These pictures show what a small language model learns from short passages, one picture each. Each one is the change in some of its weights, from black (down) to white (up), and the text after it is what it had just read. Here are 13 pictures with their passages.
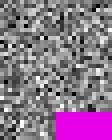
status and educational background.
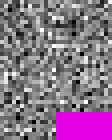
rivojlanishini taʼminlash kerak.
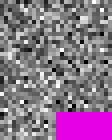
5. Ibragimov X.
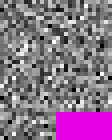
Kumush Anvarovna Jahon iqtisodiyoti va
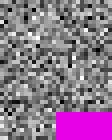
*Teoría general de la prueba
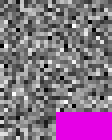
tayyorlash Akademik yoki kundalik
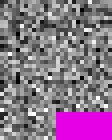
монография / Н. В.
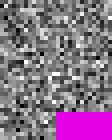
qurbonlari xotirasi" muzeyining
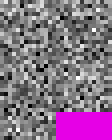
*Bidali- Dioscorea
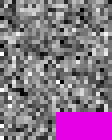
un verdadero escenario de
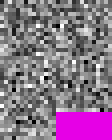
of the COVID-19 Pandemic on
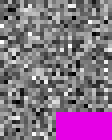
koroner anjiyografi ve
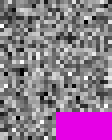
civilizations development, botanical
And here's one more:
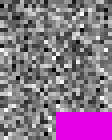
marry. Apart from that, several
